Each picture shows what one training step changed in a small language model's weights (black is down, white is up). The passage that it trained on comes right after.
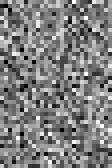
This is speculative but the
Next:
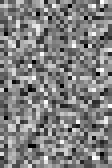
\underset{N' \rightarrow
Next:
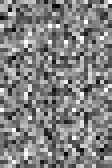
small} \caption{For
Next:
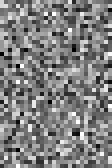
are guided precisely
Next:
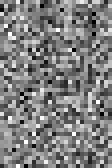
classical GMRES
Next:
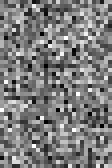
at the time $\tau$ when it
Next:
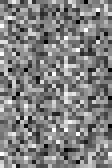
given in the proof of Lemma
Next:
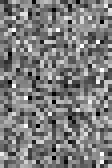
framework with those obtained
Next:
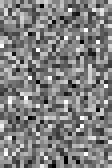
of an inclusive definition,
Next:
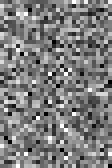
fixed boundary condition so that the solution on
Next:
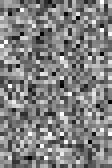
$y$. That is,
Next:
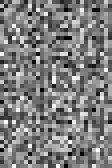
is $$\begin{aligned}
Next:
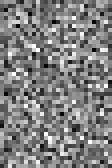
following three inequalities hold:
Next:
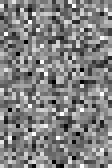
In such a case, we might
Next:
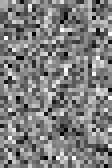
Then: \begin{enumerate}
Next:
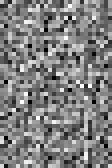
has \[\frac{\partial
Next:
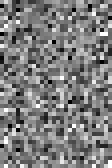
accelerated gradient
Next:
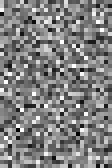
which is the correct value of
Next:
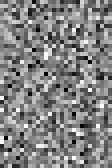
of continuous cohomology with
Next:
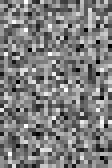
of degree $d\geq
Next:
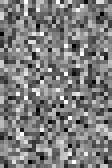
a receding horizon
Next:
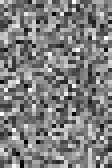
Yuan H. Y. \\
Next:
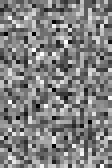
follows \begin{theorem} Let
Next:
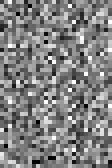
\le c_U\sigma
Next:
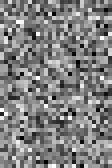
the set $B$ is contained
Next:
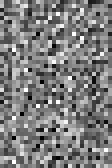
energies have been
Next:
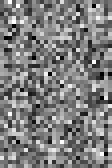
$r$-matrices which
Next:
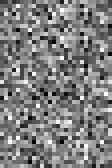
are Fredholm
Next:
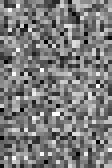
the author explores the
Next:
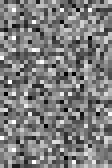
consists of the homology classes
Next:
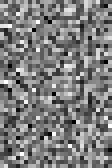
proposed fractional derivative
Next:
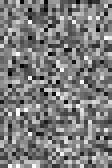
these algorithms are not based on
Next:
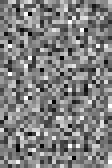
We start by constructing the
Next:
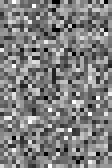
by the colour of the
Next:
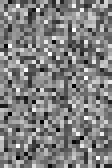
otherwise. Denote
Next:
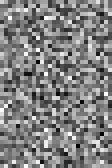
is a uniquely determined,
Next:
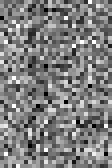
$C$ given above are not on
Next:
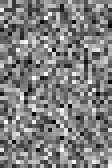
\ne k$, le terme
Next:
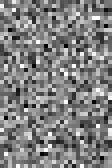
on an interval $I$
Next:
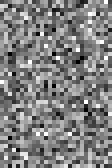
for generating orthogonal,
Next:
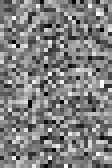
smoothness assumptions on
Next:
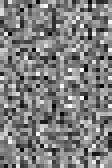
PHI-four and
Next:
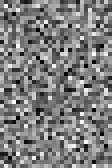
As we rather wish to
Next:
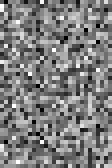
to give explicit
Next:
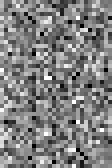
$A_r$ were defined
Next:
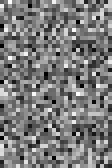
MHD equations}, J.
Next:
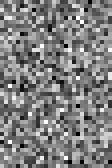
} Lemmas 2.1 and
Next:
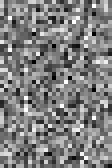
\cite{WCH}, we
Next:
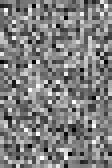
is defined by \begin{equation}
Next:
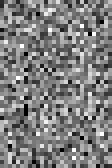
the principal sub-matrix
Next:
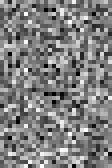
we see that it will have a
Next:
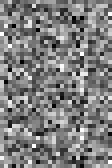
then we say it is
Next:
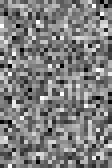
Multiscale Simulation
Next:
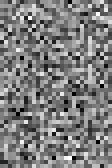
the mesh size. The
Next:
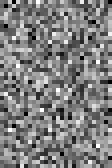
$(k, \alpha)$, every function
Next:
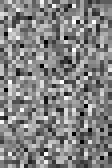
\Omega_S, \forall r
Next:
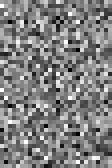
forces in the defect
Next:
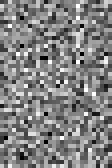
k}^{\beta \gamma}$ are
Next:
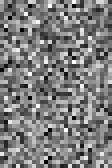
this bound can be applied for
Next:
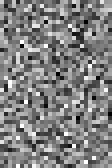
\nabla) u$ is present
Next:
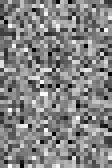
a bloodborne
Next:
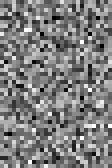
For cost functions involving large
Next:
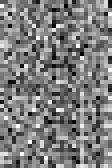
in Section 5, and we also prove
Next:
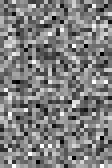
& Test error & &
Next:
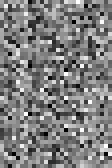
smooth algebraic varieties, this
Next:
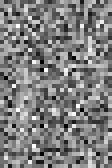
of the square root is along
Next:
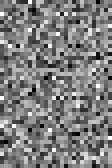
functions appearing on each
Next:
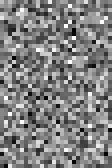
the invariant $ \gw
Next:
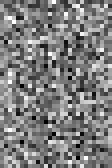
main results} We now
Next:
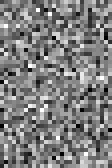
exists for a short time.
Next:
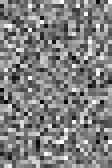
the functional calculus
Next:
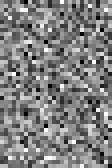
finitely branching.
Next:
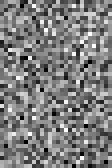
the following for simplicity of
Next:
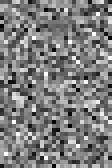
on June 10,
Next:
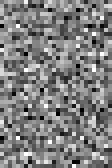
OTKA Grant
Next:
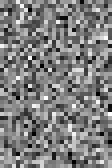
the fiber category
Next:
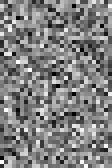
velocity modes and
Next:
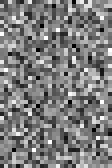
crucial deformation following
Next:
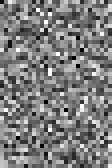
maximal solution $\xi$ to the
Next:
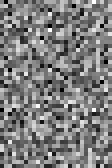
illustrate the
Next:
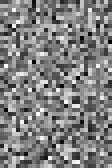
such that \begin{equation}
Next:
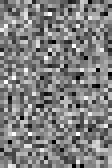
property of determinants along
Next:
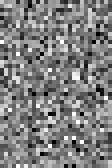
g$, where $f$ is a
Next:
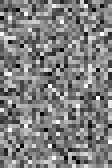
z})$ in the definition of the
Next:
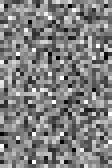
stability. Only
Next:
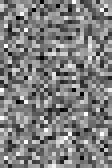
possible irreducible
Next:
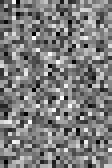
suffices to do that on some
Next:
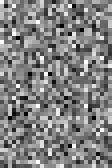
\times (T-r,
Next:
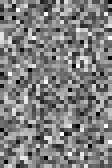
find all shuffle products
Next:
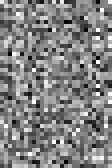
$u=\bue$. Assume
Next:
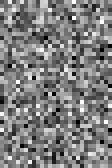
which are amalgams of
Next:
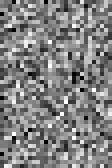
{}} \caption{Example
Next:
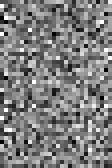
special cases. As
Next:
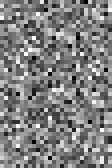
$r=q$ was
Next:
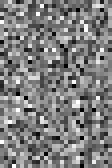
can give information about the
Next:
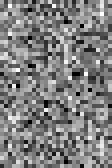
{\cal D}$, the components of
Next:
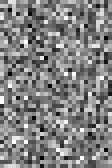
is not difficult to find
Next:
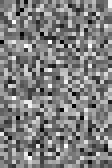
and prove a consistency result for
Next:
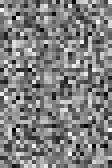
of pass-moves.
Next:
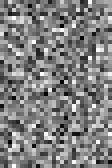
$\varphi$. Assume that
